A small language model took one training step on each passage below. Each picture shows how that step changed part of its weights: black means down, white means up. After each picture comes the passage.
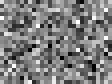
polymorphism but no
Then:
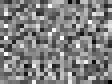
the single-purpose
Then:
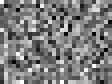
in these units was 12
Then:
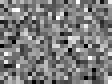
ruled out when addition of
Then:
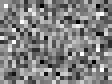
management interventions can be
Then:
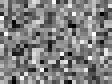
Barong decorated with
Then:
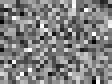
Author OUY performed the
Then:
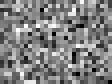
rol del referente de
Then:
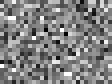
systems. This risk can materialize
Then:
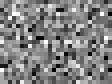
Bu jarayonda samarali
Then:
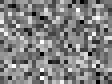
entre ambas, impressionam
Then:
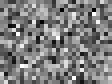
trabalhadores da escola e
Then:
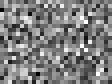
dilakukan dengan metode
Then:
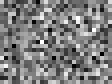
рассуждениями и
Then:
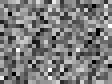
of the detected buildings have
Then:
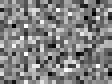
conditions can influence the process being
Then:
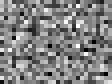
pratica priva di
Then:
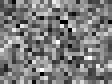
Die gefundenen
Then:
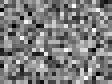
baik dibentuk dengan
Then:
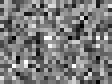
study of the degradation
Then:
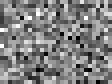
jobs and profession.
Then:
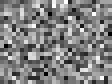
allegato II
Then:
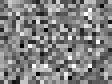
field diagonal. In each
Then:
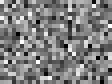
or to confirm the
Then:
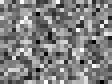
entangled units in the
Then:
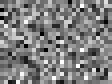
bu dunyodan
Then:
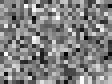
corazón tiene dos
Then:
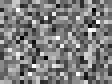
time. CMV virus
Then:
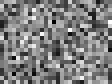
for months, years, or
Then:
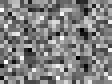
the Discriminant
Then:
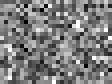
na závěr
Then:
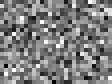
predetermined order,
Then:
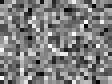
santé mentale
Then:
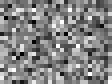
to the resources necessary for a
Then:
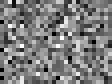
the threshold approximately
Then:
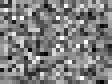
a challenge to the production
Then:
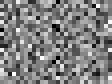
asar mazmuni
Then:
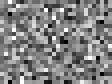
basierend auf den
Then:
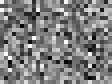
quality control. - Excessive
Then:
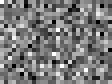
present research was to study the effect
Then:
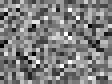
loading As a numerical
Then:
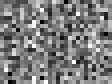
mesleklerin tercih
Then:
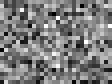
maqola dolzarb
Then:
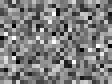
des Angenommenseins
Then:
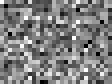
parts of the infrastructure such
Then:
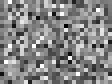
kurang memperhatikan
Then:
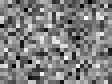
scaffold for drug design.
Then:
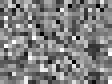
NAD Nil Disease
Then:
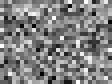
military. With the
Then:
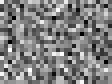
is the preferred data for
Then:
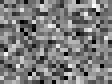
those of mainstream
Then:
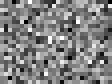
Мощность их не
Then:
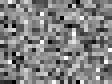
used? Your information will
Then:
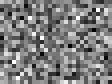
overall performance was consistent with the
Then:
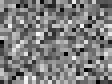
los técnicos.
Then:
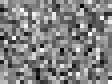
in order to predict expected
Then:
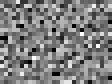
Clinical pharmacology
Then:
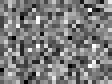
age group of 42.5
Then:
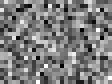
in 1978 first reported such an
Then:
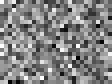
of support at the foot;
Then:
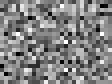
adolescentes Em um
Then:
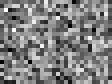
(100 iterations per
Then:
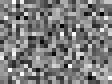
Eco-Ready EU
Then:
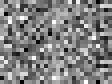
вещества, тем
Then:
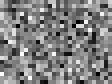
chosen language, and in
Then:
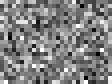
no secret. Over the
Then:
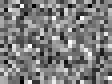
reports Sr. no.
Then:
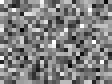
research objects being class II
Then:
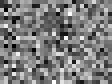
Therefore, it is necessary to
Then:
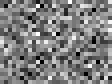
into variables and standardize to form
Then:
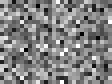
и нацеливают
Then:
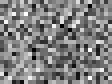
entity and should not be
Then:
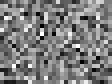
unique traits that people develop
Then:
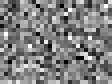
offers a more granular
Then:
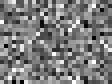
could thus react to produce
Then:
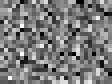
ethyl phthalates
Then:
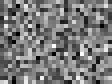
silence is consulted
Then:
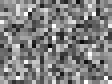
WhatsApp e das
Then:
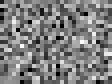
financial decision-making.
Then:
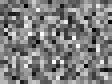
directed to marketing activities in
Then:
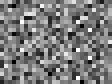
Kaiukov IG.
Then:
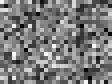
Acessado em: 23
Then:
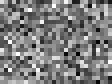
as well as methodological considerations
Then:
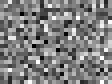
el trabajador adopta
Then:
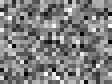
fikriga mos
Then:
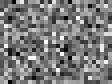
der einen Hund nur
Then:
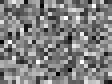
dynamique cumulative du
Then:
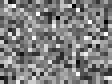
primarily learn using all
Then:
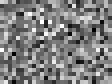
coursework and is
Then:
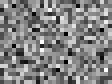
crop productivity. This
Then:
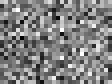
sell outside, or
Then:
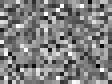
en su desempeño y
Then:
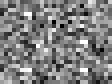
AFB Integrated
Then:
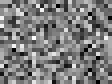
of Cement 3.15 to
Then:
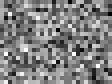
inmigrantes en su
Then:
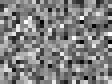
free rein to visit
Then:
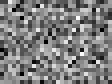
case study. For example, the
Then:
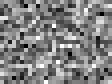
yaxshi so‘z
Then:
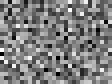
of anaemia in
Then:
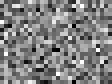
unidad y coherencia
